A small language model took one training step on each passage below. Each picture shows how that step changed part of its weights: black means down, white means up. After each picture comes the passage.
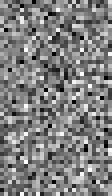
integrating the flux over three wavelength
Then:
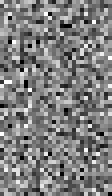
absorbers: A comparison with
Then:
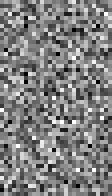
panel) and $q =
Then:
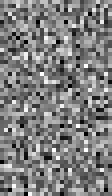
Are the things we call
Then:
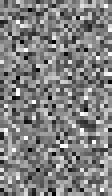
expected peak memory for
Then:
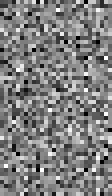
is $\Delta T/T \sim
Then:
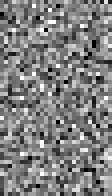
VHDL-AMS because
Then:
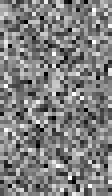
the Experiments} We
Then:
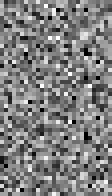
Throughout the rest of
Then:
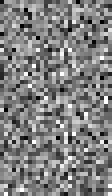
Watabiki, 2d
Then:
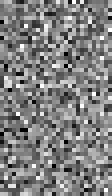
supported by the observed big blue
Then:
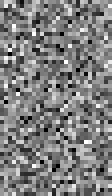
modify Prim's algorithm in
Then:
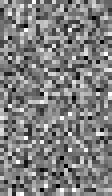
in the optical regime. Our
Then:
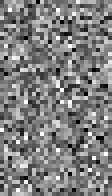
CS career [13]. The
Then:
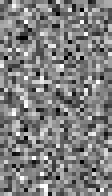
with an overall precision of
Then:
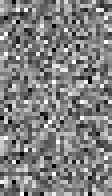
value, indicating the high quality of
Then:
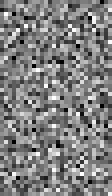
$U$ is the quartic
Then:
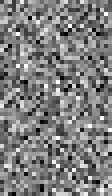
Physics and KIPAC,
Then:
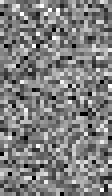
bins and time frames,
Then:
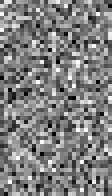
can be relaxed to increase the
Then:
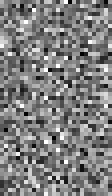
shown in Fig.~5 in Appendix
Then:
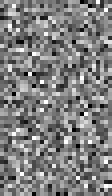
drives the critical behavior
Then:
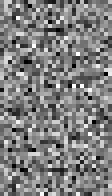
suitable detector model is
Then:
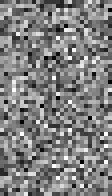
(e.g. Cui et
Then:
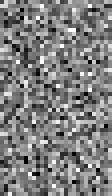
and the acoustic channel,
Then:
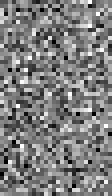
following way. Only left
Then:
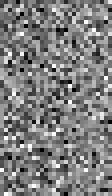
approximately one large scale diffusion
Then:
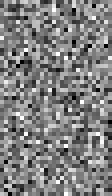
results are very sensitive on the value
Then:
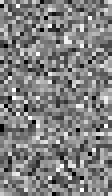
to study observables over the range
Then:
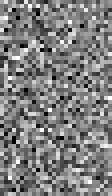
is prepared to serve as
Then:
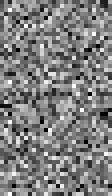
in reducing electricity
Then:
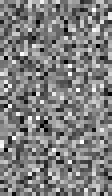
On the one hand, it is
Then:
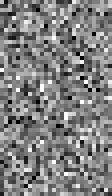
and the results are further improved if
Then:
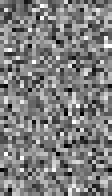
based on the YOLO
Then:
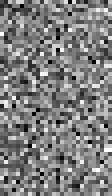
have been used for a realistic
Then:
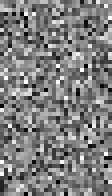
to detect different transitions at the
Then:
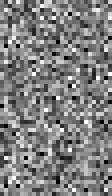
whose best accuracy
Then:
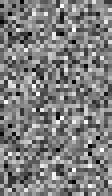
can be easily shown that
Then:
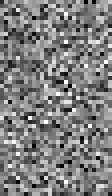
According to widely
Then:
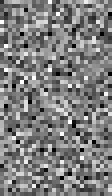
anomalies. Moving on
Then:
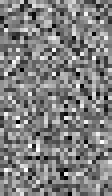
$t_3$ are the times of
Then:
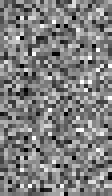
is not fully suppressed by
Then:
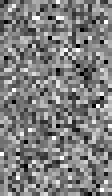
any 3$\times$3 pixel
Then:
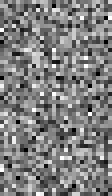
particular, we note that this
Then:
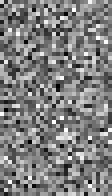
use an electron beam at the GeV
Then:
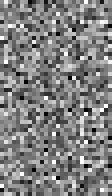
(easy direction), but
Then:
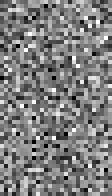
a static spherically symmetric
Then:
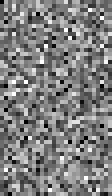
{Extra Dense} &
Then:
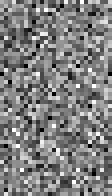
based on visual criteria and
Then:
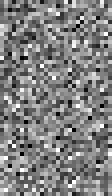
While this aspect is not
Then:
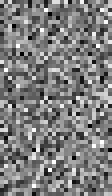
only one person noticed
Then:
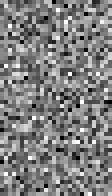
implement $B>5$ at
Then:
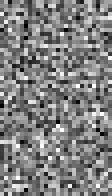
exponential and $k>0$
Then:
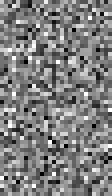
along a radial curve with
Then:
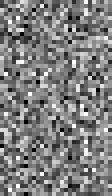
have the following differential equation for
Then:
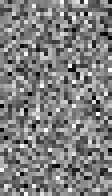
the flux of ionizing
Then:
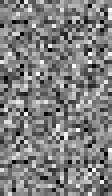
denote the large-scale channel
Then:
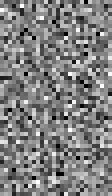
If $\lambda$ is small, the
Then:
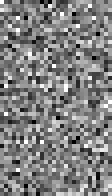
that the observed critical current is related
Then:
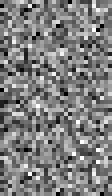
might also hold for rank
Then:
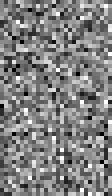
expected for the two-time
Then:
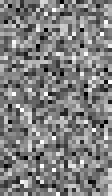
respectively. For the DSC
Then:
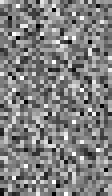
a$ and $1$ for the states
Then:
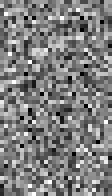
superlattices composed of
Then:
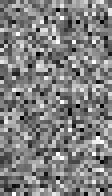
The region of $k_-$ and
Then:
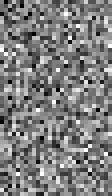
generation and should be studied in
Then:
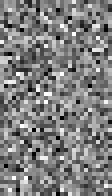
relation of the fermion}
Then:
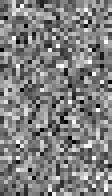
The weighted average rotary
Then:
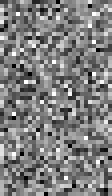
increasingly sparse below this
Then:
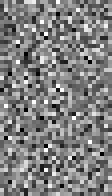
and abundant surface water.
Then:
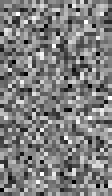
Basically the process can be
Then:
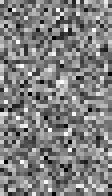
prevented by surface tension for
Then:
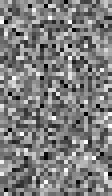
a well-motivated place
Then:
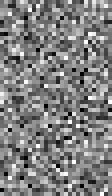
Applications to (i) the
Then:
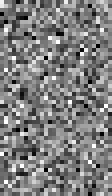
(QHE) is well realized
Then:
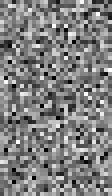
completely isolated, both
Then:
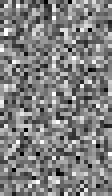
$d$ is increased beyond
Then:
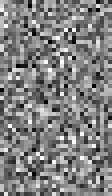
distances together with the
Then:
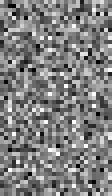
of the SSM is the radius
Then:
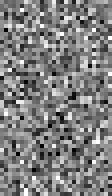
reconstruct a cluster potential
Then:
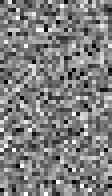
LHC boson production at
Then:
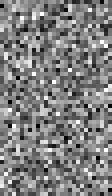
remained linear: \(\Delta
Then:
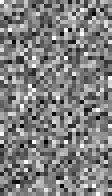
additive noise will degrade
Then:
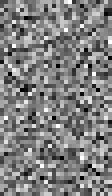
on on the strain-free boundary
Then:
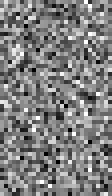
of (i) probability for photon
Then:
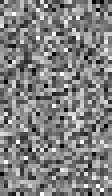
of speed, area, power
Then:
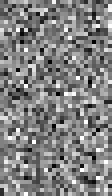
($RS$) code for
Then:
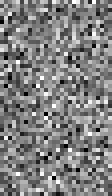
Phased $J, H$, and
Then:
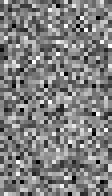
unaware of an issue
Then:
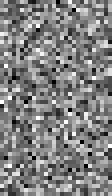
Helium dip probes with
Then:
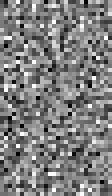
do a play she saw on
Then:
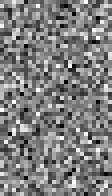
their C$_\alpha$–C
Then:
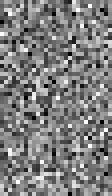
symmetric final states such as
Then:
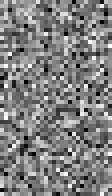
of stability (asymptotic
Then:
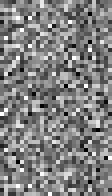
$n \rightarrow \infty$,
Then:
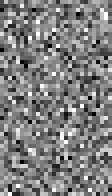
which we reach the instability
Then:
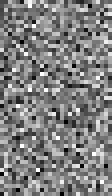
in general dominant. In
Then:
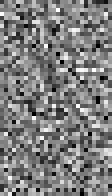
Space}, Riv.\,del
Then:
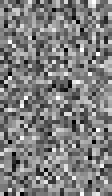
to concatenating all the
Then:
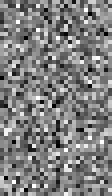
C_0$ there is a
